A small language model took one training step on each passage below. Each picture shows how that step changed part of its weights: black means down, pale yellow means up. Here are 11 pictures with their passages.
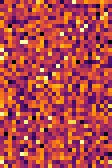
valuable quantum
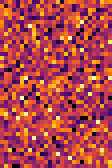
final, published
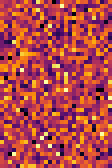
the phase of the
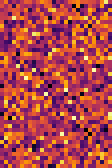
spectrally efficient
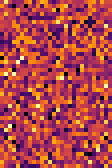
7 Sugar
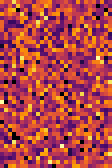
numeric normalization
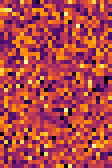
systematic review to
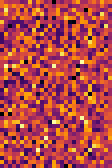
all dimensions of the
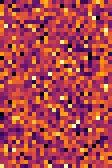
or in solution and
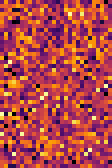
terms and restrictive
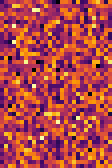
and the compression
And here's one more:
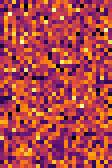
been pushed
